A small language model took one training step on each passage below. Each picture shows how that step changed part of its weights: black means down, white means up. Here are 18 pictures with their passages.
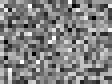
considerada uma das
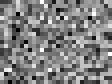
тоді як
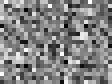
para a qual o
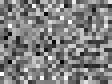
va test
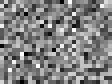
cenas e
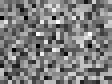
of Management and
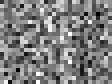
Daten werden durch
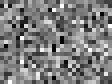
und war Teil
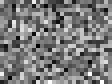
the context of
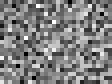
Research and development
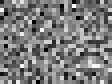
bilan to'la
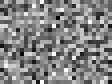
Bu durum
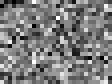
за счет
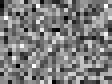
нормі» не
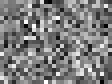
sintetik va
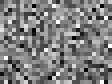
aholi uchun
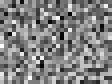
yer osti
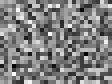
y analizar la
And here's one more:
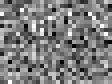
darf sie
